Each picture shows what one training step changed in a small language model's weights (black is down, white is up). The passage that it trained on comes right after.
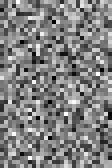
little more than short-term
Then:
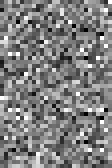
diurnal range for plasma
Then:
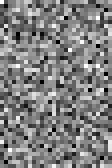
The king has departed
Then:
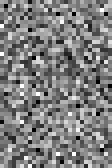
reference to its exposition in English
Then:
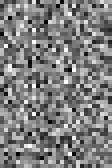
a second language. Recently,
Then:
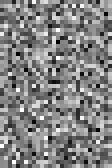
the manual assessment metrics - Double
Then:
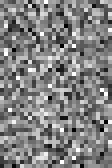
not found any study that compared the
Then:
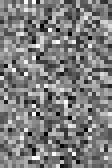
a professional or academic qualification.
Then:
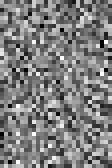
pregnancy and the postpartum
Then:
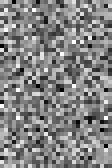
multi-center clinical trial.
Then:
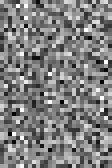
the git repo for the
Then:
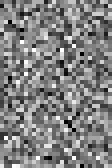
but the procedure is applicable for different
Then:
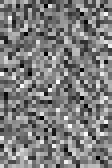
is inversely proportional to
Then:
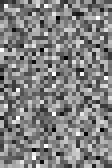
so author has proposed the z source
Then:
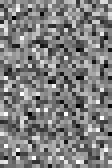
aims to help patients to enhance their
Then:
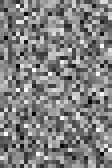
purpose for which it was made);
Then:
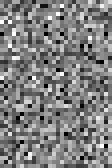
DCCA Darney et
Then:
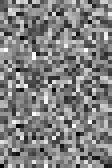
also be transparent. As
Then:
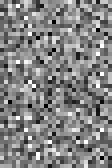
for the balancing effects of a
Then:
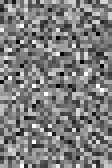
the words of the leader there
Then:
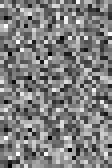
P - Public - PP -
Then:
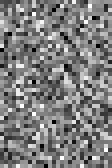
ESM). It is also evident
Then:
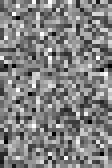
questions related to the frequency of using
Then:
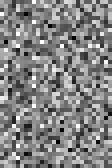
corporate strategies and operations align with
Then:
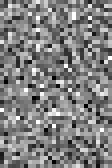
considerable interest in the study of
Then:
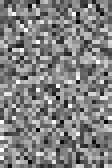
constraint, attachment,
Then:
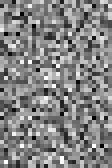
particularly crucial when designing programs that
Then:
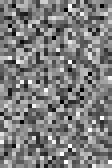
and online communication platforms. This has
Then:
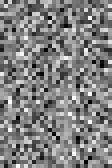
the subject-wise distribution of
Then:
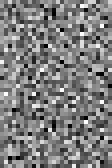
migrants are married
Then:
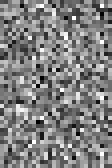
festivals consider sustainability performance
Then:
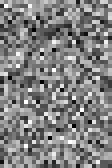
After the cryptology system started to
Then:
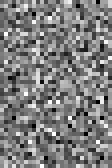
All procedures involving the use and care
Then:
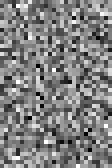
evolution of the damage variable d as
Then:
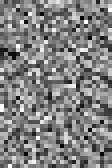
factor f , such that each pilot
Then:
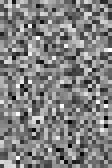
to have negative association with bank
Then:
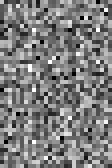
force onto the wheel,
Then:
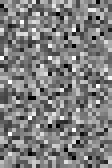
we compared these results with those from
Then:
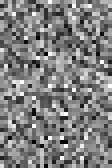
included in future research, but it
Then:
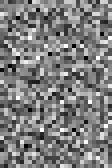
15 years of conjunctive
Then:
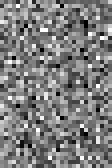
at 200 rpm for maximum production
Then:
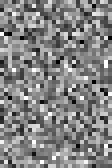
of experiments were carried out. Many
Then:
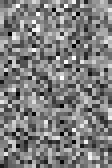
= 8$ kinds of
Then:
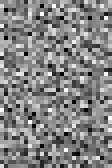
\in \mathcal{I}$
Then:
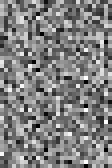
to the MODTRAN
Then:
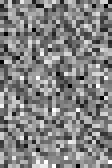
to confirm the possibility of obtaining
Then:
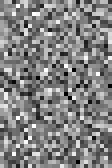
for achievement. The theory states that
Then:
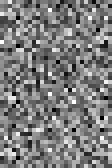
backgrounds, occupations, and
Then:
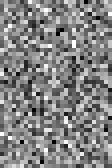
chloride—its hydrolysis
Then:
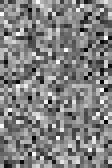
likelihood of PTC.
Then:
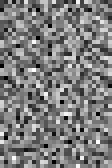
example of how the recorded ground
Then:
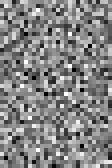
to promote digital literacy because they provide
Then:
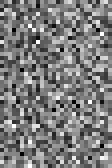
development, management, and support of
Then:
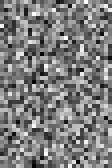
European Political Sociology,
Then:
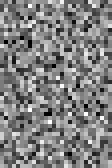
and support timely intervention in community
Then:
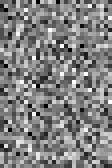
a HIP cycles. Table
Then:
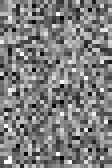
important side-mission of tourist
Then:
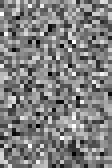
practices largely remain unchanged,
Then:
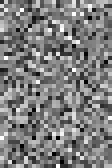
non-communicable diseases
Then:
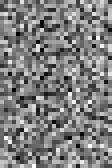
4D over space and time
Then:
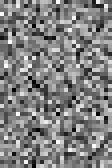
negative and one insert negative control
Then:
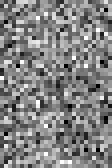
Figure 3. Table 2: The
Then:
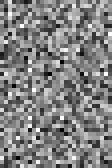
kinase unfolds,
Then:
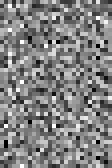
as the Chinese state's most effective
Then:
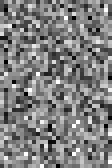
[20]. These techniques are
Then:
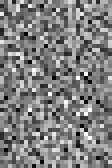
is within radio range r of another
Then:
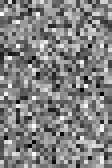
aspects of quality of life that become
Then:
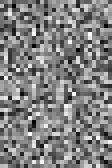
– above parents, medical professionals and
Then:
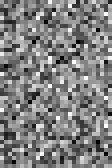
ANOVA test and between groups using
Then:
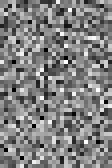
the molds and once
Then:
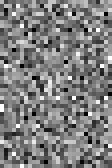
with averages of 10.2
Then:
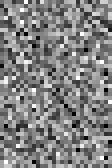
we become fat. Now more
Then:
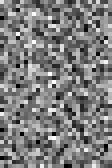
for you, you can easily
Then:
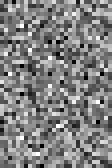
the three data sets. The
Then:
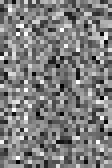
the mass for pressing with the
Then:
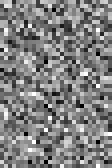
to access office network through a mobile
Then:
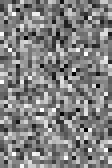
of inequality: $$M
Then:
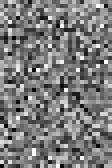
represents atherosclerosis
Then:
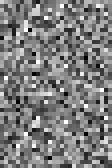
three schools within Karshi zone
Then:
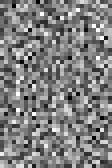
way the interaction between norm and principle
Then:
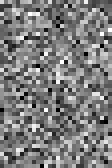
index of Islamic Social Reporting compared
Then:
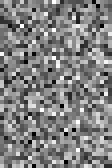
nominal credit that can
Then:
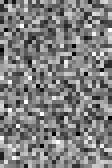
the length of residence in the
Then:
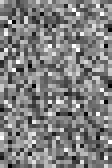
from the minicab office if
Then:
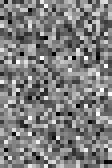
out in order to assess the influence
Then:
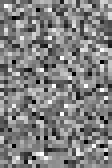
essential in patients with diabetes and especially
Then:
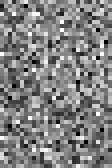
of stem shape Each design step is
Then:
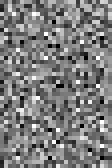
of the inflammatory process of the
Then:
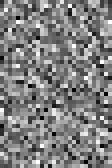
effective methods have been proposed in the
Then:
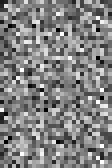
most active concerning the intervention in the
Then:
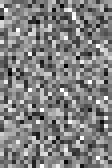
fraud is significantly negative.
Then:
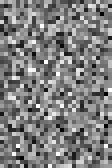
European project, seeing no
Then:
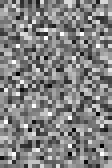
board production, costs can be reduced
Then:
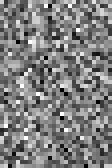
Expectations are fundamental to
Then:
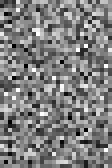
affecting quality education Sr.
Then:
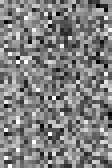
Analysis Approach for Different
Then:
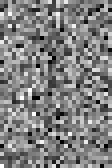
measure CO₂ fluxes in a
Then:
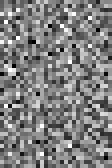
poor internet, limited devices, and
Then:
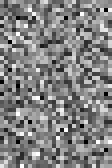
were descriptions of referees
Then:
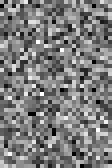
can be created in which the
